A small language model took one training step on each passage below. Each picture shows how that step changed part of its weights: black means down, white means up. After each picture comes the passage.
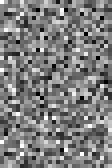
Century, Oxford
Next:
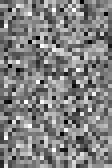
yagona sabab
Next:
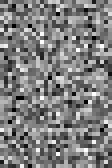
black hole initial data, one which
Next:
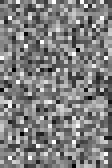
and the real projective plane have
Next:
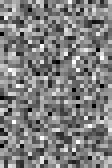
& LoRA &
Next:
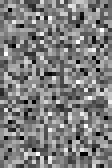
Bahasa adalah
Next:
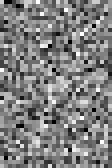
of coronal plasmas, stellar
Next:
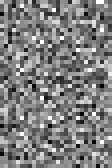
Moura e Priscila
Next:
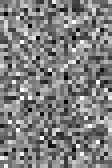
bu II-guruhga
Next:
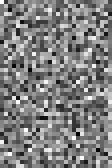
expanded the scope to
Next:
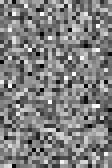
em jogo. A relação
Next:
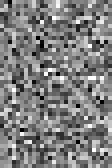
Nous renvoyons
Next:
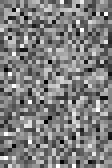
manifold ${\cal M}$. The construction
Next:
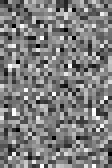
investigated due to obstacles
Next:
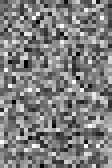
the well-known terminology for
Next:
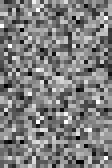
efforts towards improving and
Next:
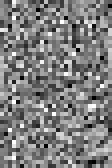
by the MEXT program
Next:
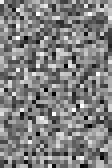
some irregularity in the convergence
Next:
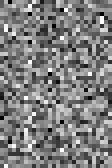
autopilotati Le
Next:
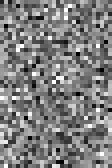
$k=K$ correspond to
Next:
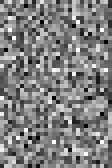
of the Jacobian into the Hamiltonian}
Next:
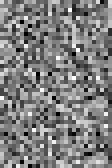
of the unit size in the
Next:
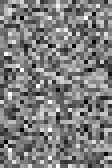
se ha caracterizado por
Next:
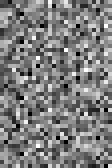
та соціалізації
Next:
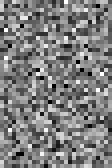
three slit positions,
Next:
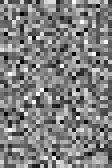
adiabatic quantum algorithms is
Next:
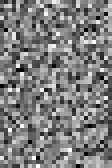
weak coupling regime, as in quantum
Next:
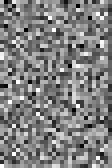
under the following integrability assumptions:
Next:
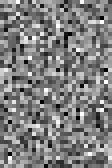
intersection $S_{a}$ of
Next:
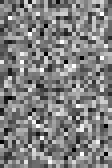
și grupurile
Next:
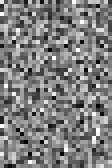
a) imply Condition d)
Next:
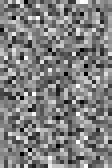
encloses an elementary 2D
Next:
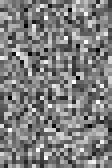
on the RK coefficients. The
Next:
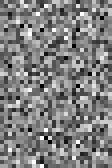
mobaynida kam
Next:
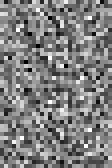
motion plots are restricted
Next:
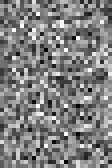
асари Ява
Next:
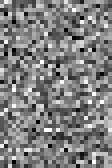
Corners of Betti diagram
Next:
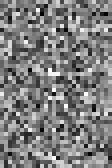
de la moyenne de groupe
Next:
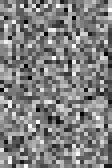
and that implies $\lim_{n
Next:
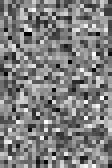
also travel further on a larger
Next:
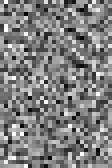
sohalarga ond
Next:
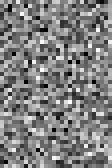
\\ \Leftrightarrow & &
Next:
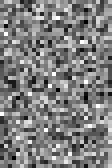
Review, v. 6,
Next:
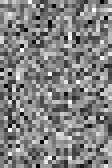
common practice to perform DR
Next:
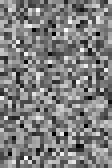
of sparsest solutions.
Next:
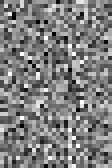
an unramified prime, we
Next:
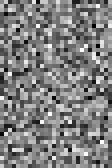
of air ambulance
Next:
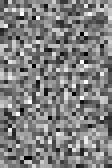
mechanism is \begin{equation}
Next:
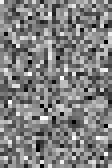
Hamiltonian $\hat{H}$, the
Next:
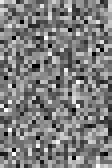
with the quotient topology induced by the
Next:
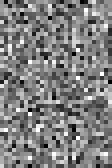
the group $W(t)$.
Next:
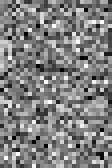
and $T:X\rightarrow
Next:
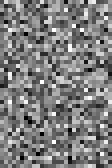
representing maximal monotone operators
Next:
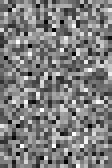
правами, система
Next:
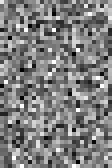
the functional forms of intensity and
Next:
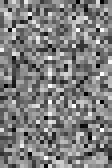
naive block smearing
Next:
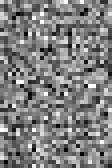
either horizontal or vertical,
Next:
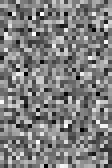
set is processed. First,
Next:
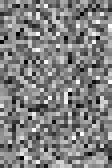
\backslash \{0\}$ the one
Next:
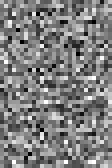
G. Y. Li led
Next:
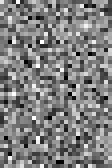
lines are spatially separated.
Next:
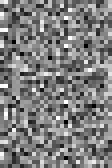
EB, TB,
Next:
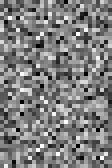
macroscopic rules are more
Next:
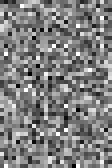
виноградно –
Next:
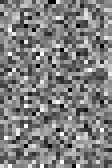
числе путем
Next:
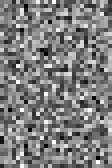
also obtain an alternative simplified form
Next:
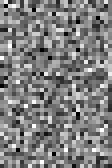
The space of initial continuous functions is
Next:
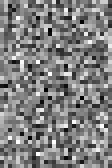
One often describes the natural
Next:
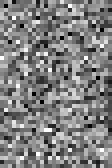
(P3). Moreover, the
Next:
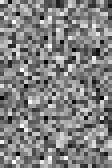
\qed \section{On the
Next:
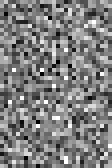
by Eisert, et.
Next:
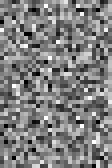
These singularities are different
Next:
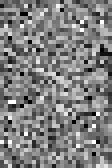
como os indivíduos de
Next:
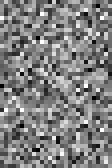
tahlili asosida,
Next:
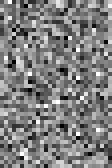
\rangle$ extends $\langle
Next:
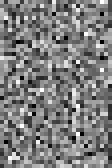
object, or the dominant terms
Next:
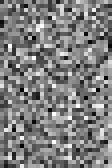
we may expect an increase by factor
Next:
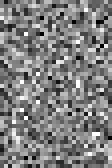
Bruker Avance III
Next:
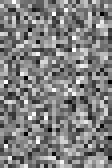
as polyacrylamide
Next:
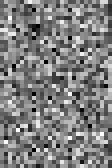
present paper we will be satisfied with
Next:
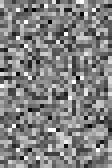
because the DM annihilation cross
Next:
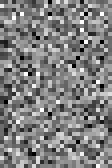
die Distanzierung von
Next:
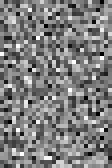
(slight gain with same
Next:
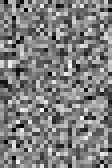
cost models, since token
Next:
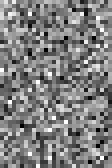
relative Hopf modules and
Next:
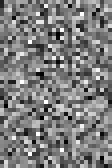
história política do
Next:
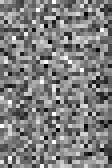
follows from (14) and
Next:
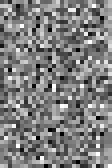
{J.Phys.}\ }\textbf
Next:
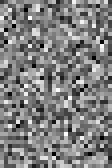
a convex sublattice, which
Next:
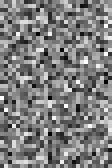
коркарди он,
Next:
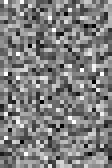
theoretical He ZAMS. We
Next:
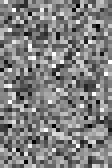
t}| y(s\wedge
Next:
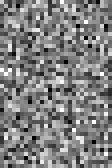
that we require are stated below.
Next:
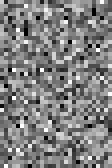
stable course. Keywords:
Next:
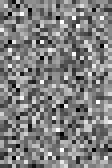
подходом. Метод
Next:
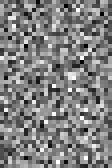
author would like to thank the
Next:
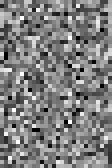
functional is invalid for system
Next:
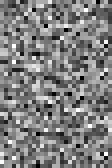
Approximate derivations of
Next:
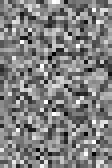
uchuvchi quduq
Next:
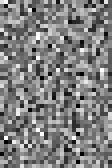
the ablation depth is very
